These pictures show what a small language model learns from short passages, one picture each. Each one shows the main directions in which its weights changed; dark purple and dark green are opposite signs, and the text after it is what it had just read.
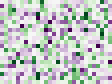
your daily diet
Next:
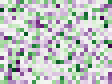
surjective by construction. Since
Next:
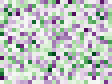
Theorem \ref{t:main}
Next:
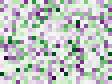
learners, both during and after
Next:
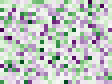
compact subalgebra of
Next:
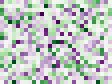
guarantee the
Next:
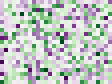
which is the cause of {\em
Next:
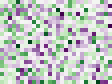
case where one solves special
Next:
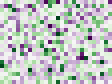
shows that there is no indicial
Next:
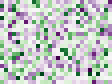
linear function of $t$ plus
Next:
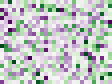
64. Gubbins
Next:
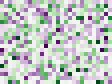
DQ mode is the subject
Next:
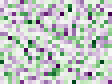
ordinary differential equations
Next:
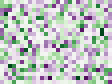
smears and a random
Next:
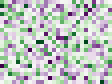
handlebodies do not contain
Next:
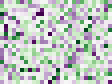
the parameter-dependent
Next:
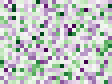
$x=y$. In this
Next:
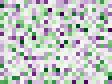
overall RMSE of
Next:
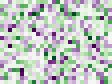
such as frequencies
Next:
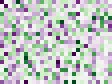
of all families with
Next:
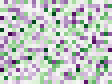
Federal District
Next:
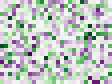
Kumar, Vad.
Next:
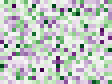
an impeachable offence for
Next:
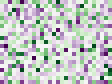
variables are binary. We
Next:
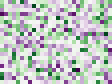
exposure may lead to
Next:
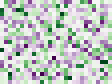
Fresnel lenses
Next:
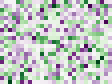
the value chain. The
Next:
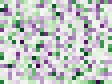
under the assumptions of Theorem
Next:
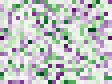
modes of composite
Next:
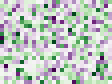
strongly recommended
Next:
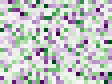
observed that the increment in
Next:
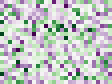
execution of the project
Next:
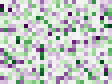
publicly accessible
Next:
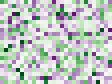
a modified frontier
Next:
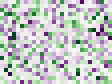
$K$-sparse set of
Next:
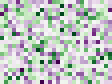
and derive the formula
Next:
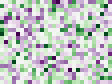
fading; Line of
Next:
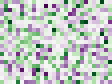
deck. Mark these
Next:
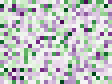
its encoding, and
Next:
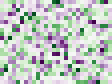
vertex of $A(q)$
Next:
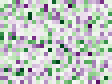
by existing tools.
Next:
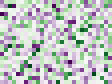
Zenodo also include
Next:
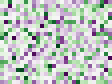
Alpha values for each model
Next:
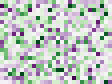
and $\ubar x_k$
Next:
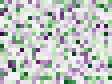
that for every $\alpha$, $\beta
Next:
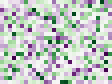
long-term future
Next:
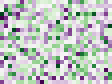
a method that distributes data
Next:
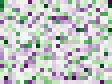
fascia defect in the
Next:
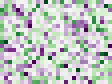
vascularity as compared
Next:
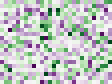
\xi_g \vert &
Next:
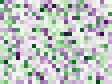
good predictor of the
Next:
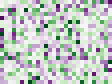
Let us check that $\ran
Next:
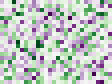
integrated regulated
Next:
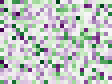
this behaviour using our
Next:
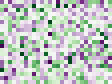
Indeed, for each
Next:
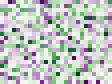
proximity catch
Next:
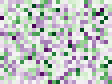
[5]. The utilization of
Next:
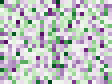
no IACUC or other
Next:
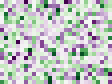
Archana and
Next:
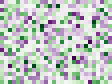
sequence such that $\varphi (\lambda
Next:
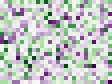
benchmark problem of the
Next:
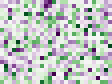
place. It is clear that
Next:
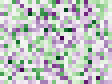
due to the concatenation
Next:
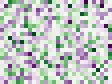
Interview, the prevalence
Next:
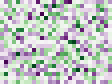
yield Six central
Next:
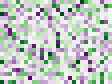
and thus $A,
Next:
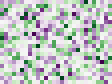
though the lignin
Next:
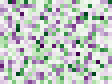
market demand.
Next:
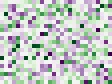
de Navarra,
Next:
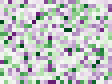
is not found in normal colon
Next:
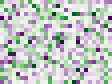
overestimated for these
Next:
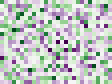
based on the combination of the
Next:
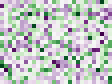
set of sampled indices and
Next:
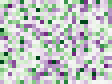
American service
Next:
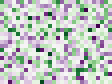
that my treatment of the
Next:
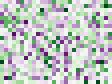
the exception of the
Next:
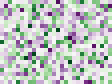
as psychiatric
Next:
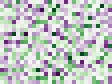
was introduced by P.
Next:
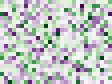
ρ , and V are,
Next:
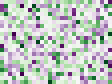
particular, the commutator $[y
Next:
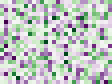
grown by slow
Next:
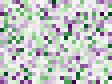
and flowers. The combined
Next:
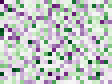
as in the finite case, and can
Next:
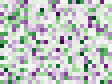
the zero object is
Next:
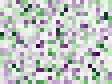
are used to evaluate how
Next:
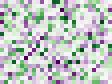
the unitary exterior
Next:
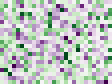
to characterize research investments in
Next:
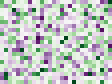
electron microscopy
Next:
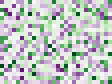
and satisfies the conjugation
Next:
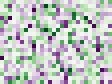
null (cf.
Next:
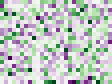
are installed in the
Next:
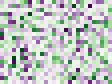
functions holomorphic on the disc
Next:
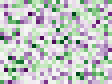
actually perceive
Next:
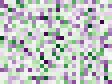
as the amount of
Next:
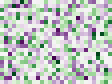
use the tools of
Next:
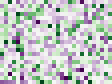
low while 40.0% had
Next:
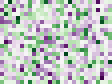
35% was chosen for
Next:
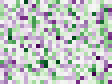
G.~{Qu} and
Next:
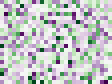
consist of temporal operators
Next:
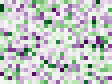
Datacite Abstract
